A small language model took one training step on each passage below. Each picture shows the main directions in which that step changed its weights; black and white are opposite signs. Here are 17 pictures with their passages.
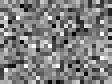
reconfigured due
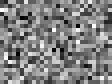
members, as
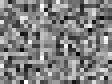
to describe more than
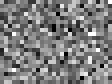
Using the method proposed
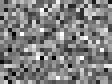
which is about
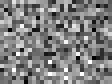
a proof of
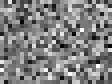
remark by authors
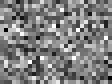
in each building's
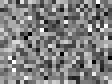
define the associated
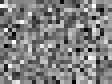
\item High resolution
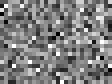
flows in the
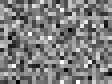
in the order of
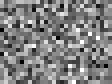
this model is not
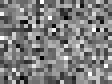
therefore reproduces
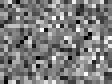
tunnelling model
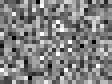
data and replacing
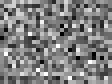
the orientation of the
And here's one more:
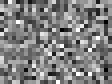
is sufficient to show
